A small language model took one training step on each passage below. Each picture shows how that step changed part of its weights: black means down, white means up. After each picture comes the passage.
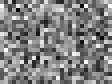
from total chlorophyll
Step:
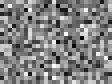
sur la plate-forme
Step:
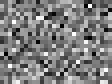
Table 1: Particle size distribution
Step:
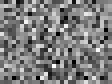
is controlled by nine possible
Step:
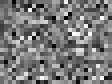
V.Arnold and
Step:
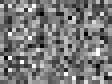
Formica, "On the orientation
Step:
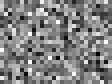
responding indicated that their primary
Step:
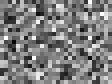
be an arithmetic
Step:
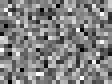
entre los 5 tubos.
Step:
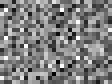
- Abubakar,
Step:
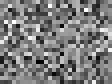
City of Tacurong
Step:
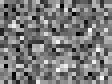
madaniy sohalaridagi
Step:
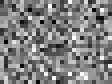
z-direction. The
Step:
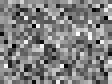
etip bir chemodanda
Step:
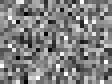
find the cancelation between different
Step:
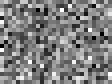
iqtisodiyotini butunlay
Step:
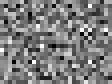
and Throumbolia had
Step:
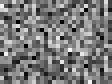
içinde meydana
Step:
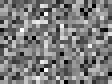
$\eta \equiv \lambda
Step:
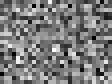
products in MS Excel.
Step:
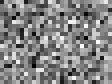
of astrophysical interest.
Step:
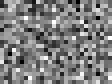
national conditions. Thus, this study
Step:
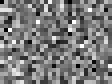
further progress could be made by
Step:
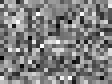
formulation F2 shows better drug
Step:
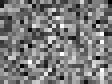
negative side effects, with varying
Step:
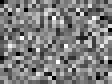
a variable D , which is equal
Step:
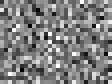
published a retraction note available at
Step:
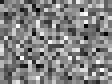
connected layer and adding a
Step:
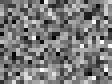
the hydrodynamic fields, the
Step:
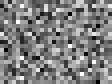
contribute to the local depot weight
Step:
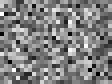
необходимо обеспечение повышения
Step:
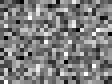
investigación científica
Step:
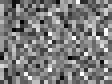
source of the gravitational field. So
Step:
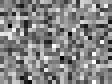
цели. Каждый
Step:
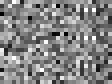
& Pierrot-Bults
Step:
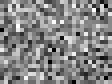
planned Advanced
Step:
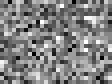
denote the ``neutral''
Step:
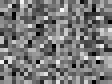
Taraw boynsha
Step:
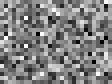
dibayar oleh
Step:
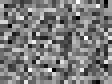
Характерно, что во
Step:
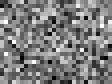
delta state technical colleges.
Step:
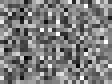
listening and speaking skills.
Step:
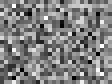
heritability implies stronger
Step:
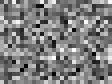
this compact representation. Methods
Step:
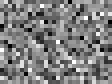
public standpipes and
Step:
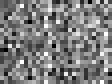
on the value of the angle between
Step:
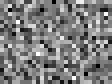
alho contém pelo menos
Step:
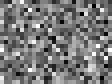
gradient, etc.) hard to
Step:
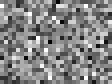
against which a set of such words
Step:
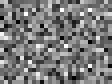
includes no proteins and only
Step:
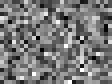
business perspective, it is essential to
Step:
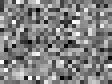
attitudes towards each other and
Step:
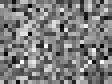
in Fourier space and therefore
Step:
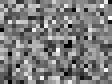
receives ideas from individuals and
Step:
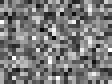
project is in the framework of the
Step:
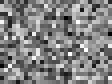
focus on both physical activity and
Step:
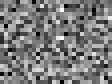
hisoblash mumkin, chunki
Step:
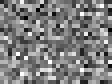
align well with the actual position of
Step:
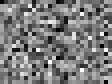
The full qualitative analysis included the review
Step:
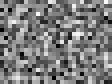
$\delta =1$ and
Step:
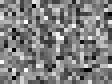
assumption was demonstrated.}. To
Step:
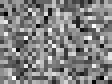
presente, pelo que o
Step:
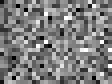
a slope is determined by the
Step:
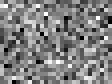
Analyzing the asymptotic behaviors
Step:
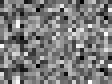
evaluation of the relationships among the design
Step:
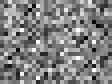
metode deskriptif
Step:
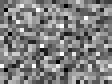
bahsetmiş olduğu
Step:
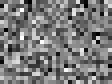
kan het project niet
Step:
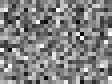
term is neglected from
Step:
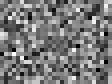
the verification does not require knowledge
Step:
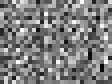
saddle points corresponding to the
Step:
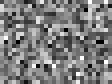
included in order to maintain the quality
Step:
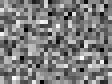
require earlier engagement of students
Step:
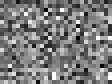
In fact, at scales shorter
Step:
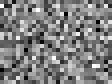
filters has also been reported in
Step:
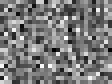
Az áramló
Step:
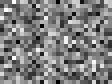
of the extended emission decreased by
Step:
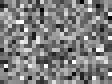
(dE) divided by
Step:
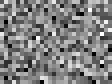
é impossível no mundo
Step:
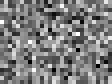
system can be realized in
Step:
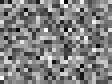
to transmit the packet to the
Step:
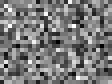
criticism for their lack of
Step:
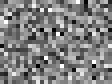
kreativ yechimlar
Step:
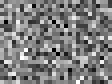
туры и мероприятия.
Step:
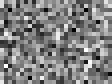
game without adding anything
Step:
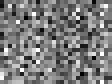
0.9 weight % coupling
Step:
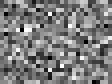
sistemasi bo'lib,
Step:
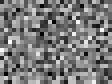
Journal of Public Health,
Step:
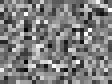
be used in the insurance linked
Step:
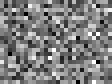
улица Амира
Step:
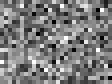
Swarm Optimization
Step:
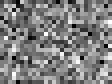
longitudinal study of the
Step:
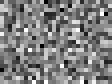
architecture of individual elements and the architecture
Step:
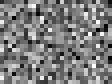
in Bulgaria.
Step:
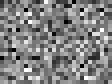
We use the linear normal contact force
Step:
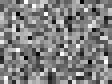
tails through the outer
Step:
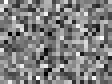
yang kurang antara
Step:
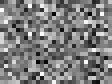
\cos(\theta) \cdot
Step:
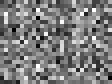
REVIEW OF
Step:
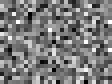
which ' C ' is constant and
